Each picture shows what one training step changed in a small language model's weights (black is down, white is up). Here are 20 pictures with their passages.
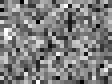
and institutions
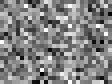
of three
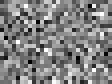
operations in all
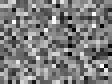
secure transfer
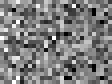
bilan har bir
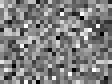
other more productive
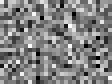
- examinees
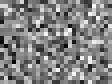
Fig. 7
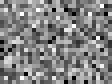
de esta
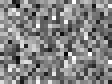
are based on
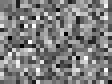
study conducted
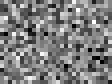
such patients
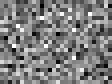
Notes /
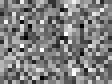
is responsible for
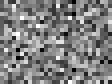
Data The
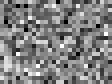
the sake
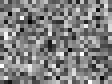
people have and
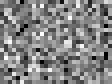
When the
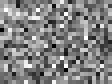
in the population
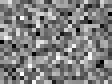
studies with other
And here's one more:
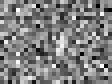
security and
